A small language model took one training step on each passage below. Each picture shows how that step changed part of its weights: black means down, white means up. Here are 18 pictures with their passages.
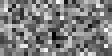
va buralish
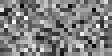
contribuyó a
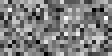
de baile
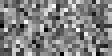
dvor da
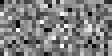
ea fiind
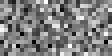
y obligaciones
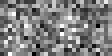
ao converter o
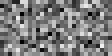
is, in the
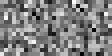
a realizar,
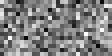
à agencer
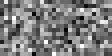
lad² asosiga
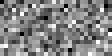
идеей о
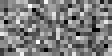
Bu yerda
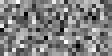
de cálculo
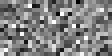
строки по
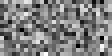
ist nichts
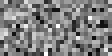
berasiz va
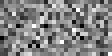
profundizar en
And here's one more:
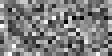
y usos. Es
